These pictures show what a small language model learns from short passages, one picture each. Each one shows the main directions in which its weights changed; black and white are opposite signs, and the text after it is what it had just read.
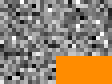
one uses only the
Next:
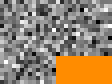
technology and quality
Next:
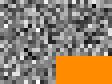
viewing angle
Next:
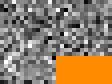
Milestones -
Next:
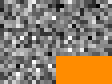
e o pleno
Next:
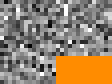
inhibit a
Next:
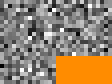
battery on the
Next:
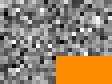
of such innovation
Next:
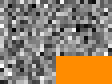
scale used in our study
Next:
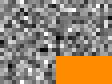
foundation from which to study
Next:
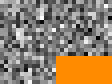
concluded that in the
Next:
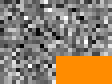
of the genus
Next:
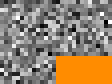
PRD than the
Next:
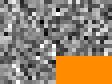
– Архив
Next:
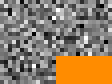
on the eye.
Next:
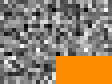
por deficiência
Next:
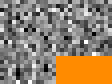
the other hand, the
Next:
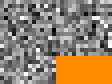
are not recommended
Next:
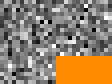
Alaska). This
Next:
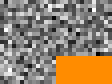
implications. The
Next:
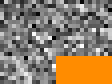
professoras em um
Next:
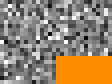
our best-fit
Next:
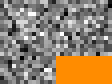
a “demographic
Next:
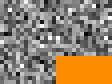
op zijn minst
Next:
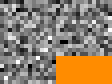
Chirality at C9
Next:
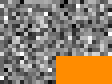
and Platform
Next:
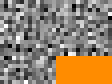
comptant moins de
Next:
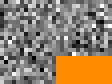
analysis is proposed to
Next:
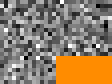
believe that this form
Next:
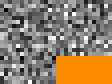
a one-phonon
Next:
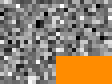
the most substantial
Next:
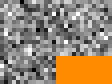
в разряд
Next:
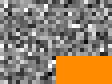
that facilitate
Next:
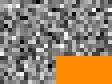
the intuitionistic
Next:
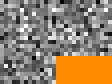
lo relacionado con la
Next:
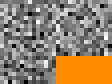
equations, Eq.
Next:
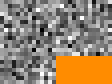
considerations for nation states
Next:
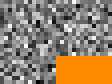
paper, we only
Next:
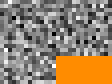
are the most laterally
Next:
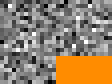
to present information orally in
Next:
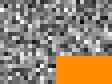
exceed significantly the
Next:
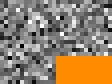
oshirishga va
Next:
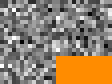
usually it is used
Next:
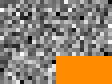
for the extension of analysis
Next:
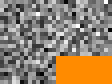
da Saúde
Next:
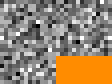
ensuring the
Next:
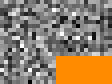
ratio of the two
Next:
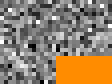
este contexto,
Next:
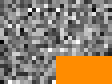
the eigenvalues
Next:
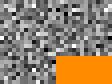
$CDF$ is
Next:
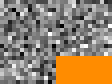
congruences for
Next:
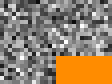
present in nature.
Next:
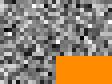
uneven among
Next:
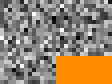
service requests is
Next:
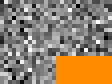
technique as compared
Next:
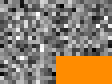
become negative
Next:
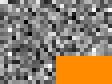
the electromagnetic
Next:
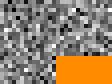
using explicitly
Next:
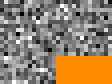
en la interpretación
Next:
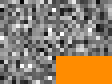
in dem besonders
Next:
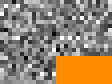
used improperly,
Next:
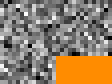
and lower input of
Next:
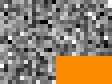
is a less narrow
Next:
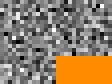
the calibration
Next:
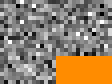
is to convert
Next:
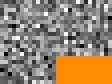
condensation of
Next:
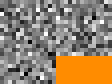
our results and the corresponding
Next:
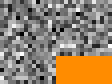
and Research Unit
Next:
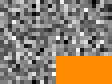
this mass is distributed
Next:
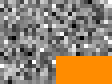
in DCL.
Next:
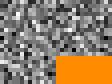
power consists of
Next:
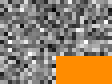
d_n\}$ parameter
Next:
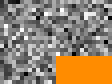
insonni o‘z
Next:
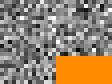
solar radiation.
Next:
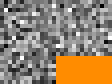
who were not.
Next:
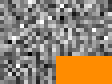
Discovery &
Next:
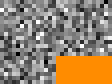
the Unity asset
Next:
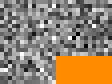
\geq 1}$ from
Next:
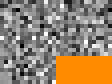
of the Majorana
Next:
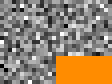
the contour shown in
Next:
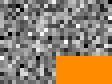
also recorded a
